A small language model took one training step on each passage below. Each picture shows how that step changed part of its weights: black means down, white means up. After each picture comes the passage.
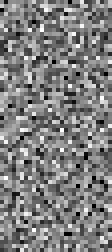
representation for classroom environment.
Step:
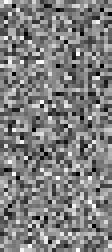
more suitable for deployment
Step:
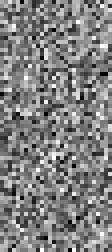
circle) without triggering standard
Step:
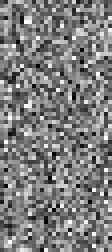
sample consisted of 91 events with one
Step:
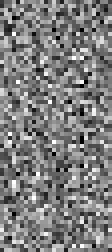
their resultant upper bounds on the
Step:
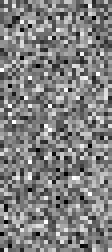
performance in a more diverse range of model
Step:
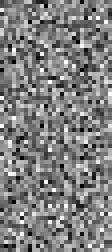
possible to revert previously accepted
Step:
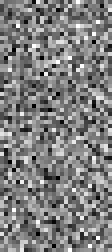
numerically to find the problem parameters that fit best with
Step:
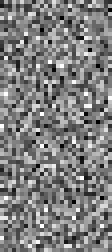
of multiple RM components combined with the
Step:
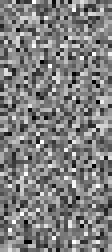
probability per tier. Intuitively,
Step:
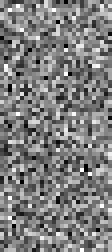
that autonomously pursues
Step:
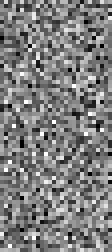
for calculations to choose an average level density as
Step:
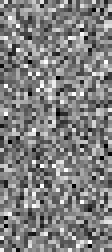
near zero and localized wavefunctions give values
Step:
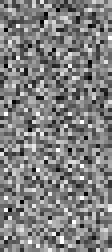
shown that aVNS can reduce the
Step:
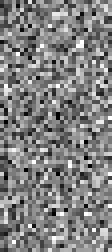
music among which one can mention
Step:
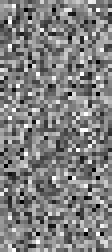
as a TCBm where the random time is
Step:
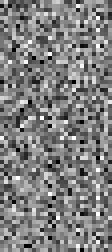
current processors. Over the last
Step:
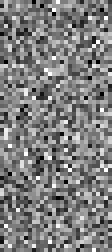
a more general dependence on position. \par
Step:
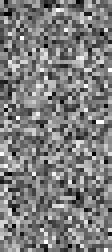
corresponds to the right part of the boson
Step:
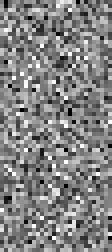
general gauge-independence of a physical matrix
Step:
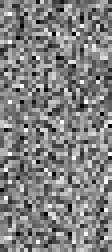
\\ \hline 11 & What Happens
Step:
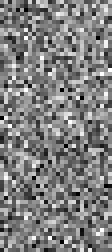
TEM image with an inset of electron
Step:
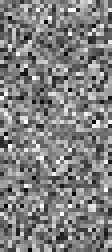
individual elements as shown in Figures
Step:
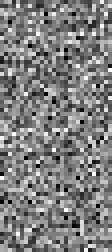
of the latter live in cohomology,
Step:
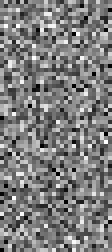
Noether construction, it is
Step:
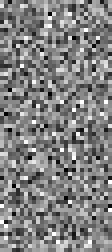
we show examples of fluxes of
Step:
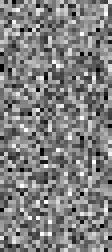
Fourier transform of the electrical field. We
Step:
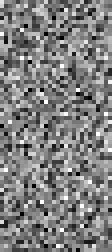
to \nnlo\ in \qcd,
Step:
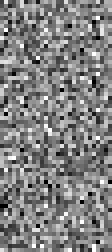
% no keywords % For
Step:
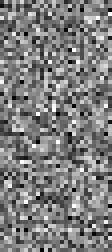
of deforming one into the other. Consider
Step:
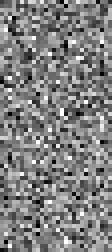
than one baryon in this mass region, which would
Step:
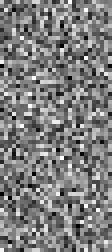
propose the solution where one of the charge components
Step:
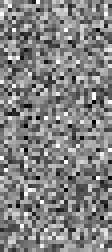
and Astronomy, University of
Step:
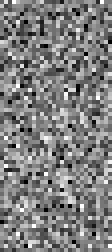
and Physical Sciences, University of
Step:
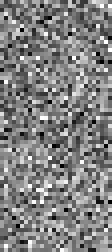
de Ciencias, Universidad
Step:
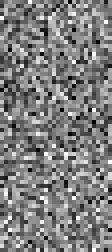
the threshold (ignition) temperature
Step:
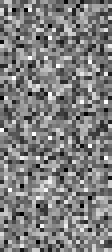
partly by the Deutsche
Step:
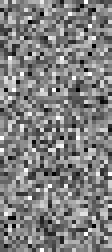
interferometric detectors that demands
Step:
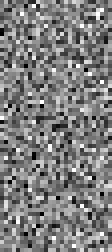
least for low vibrational levels
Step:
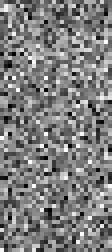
methods (AB, FE) with even more significant
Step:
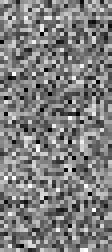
and $\Gamma_{L}$ are the decay widths
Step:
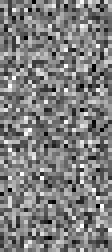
given average number of shortcut links
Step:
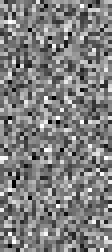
compare the expression obtained for the cross
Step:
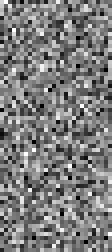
view and to compare against the
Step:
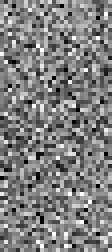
34 degree-of-freedom,
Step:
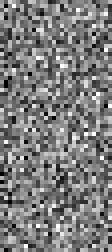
vectors of single elements and not just
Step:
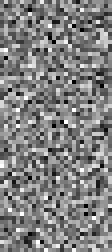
energy harvesting cognitive radio
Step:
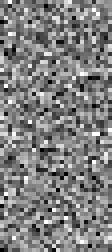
pair of LID Marker and
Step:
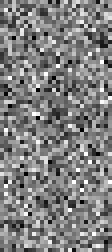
error bars, respectively. }
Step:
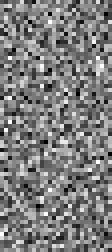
equals to the input power. Compared to
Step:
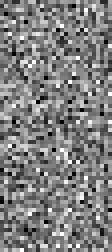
different regions of the solar chromosphere have
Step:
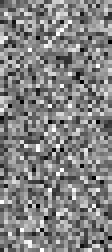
space resulting in a very much enhanced
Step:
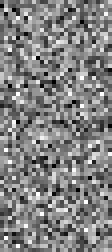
directly compatible with several existing
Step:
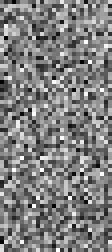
concepts, advantages, and
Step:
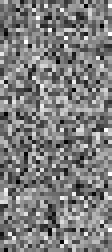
annotation and mutation calling} To
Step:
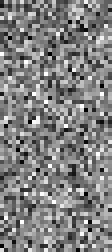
of the prerequisite bounding area.
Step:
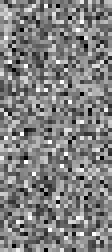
the $^{12}\mathrm{C}$ line at
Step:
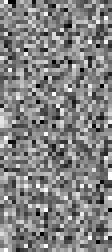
\sigma_1 \sigma_2$, where
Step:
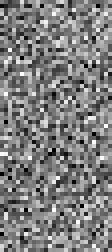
author: Hangfang Zhao)
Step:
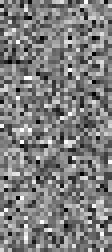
year (unspent time accumulates in
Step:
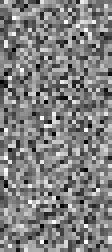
ordering vector, they do not experience
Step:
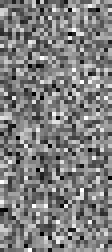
of braneworld cosmology
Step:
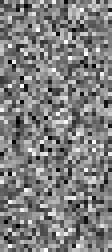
in the $\rho$--$\pi$ channels should
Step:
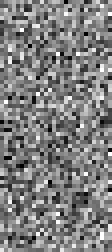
by suitable choices of parameters for the
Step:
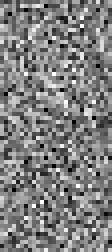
This effect is lighter with SAM like
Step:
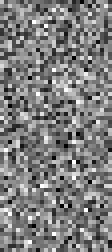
the two parallel monolayers with
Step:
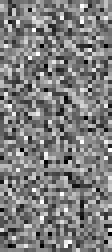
captures the empirically validated
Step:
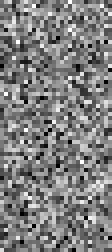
is the support by the German
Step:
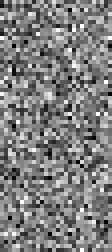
of one if a particular theme has the highest
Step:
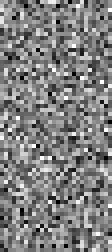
the abundant spectral/temporal information
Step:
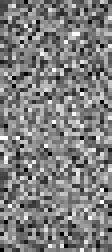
corrections.} \label{fig4}
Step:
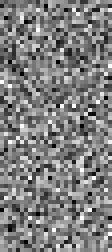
three-minute band, only the region outside
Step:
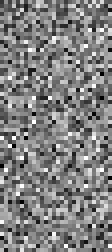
the results. In this table, the performance of
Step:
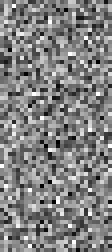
a pseudo music score generated
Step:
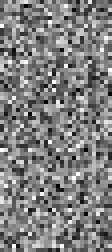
state of a known Hamiltonian. Readout
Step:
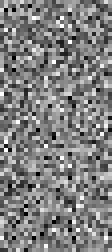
2002; Vaughan, Fabian \&
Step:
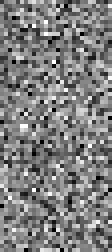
work on polycrystalline large grain
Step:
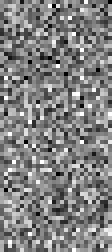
the exponent $1/3$ implies
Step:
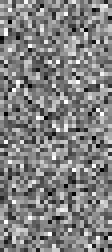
a zoom on the central region of the
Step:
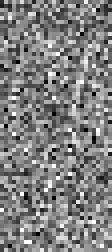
of a complex order parameter $\psi$. The red
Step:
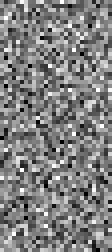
To illustrate the problem, consider the following
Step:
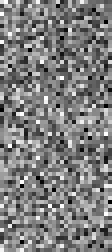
Engineering, ChemE,
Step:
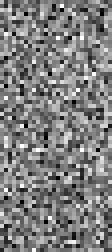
\cellcolor{lightgray}- &
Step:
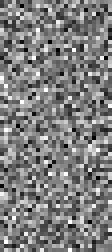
two-point function that are well known from
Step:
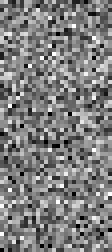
task is to construct a Hamiltonian such
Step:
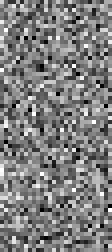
energy eigenvectors of the different species is
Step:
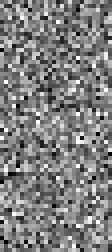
when the component approaches zero, it infers
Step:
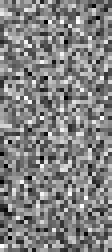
\xi \right) = f\left(
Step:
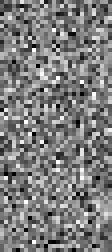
and the LUMO are more or less
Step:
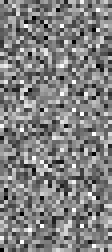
subsection gives the RMSEs and the
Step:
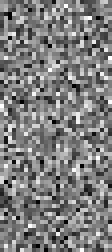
looser bound on $z_f$. The
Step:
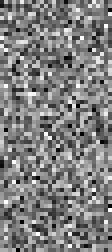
of the invariant mass in data together
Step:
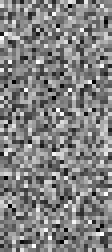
of borderline content (e.g.,
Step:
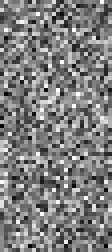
Tauris T.~M., van den
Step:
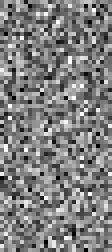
and perhaps a stripe phase in the
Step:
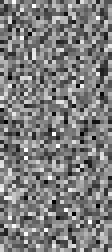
luminosity loci are nearly
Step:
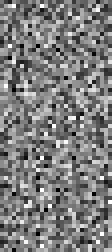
global and local features in the mass
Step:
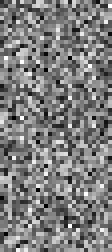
otherwise. This is an interesting
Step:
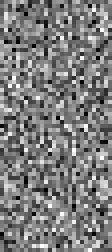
trap light is carefully
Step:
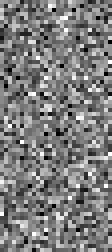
is in the Epstein regime (the limit
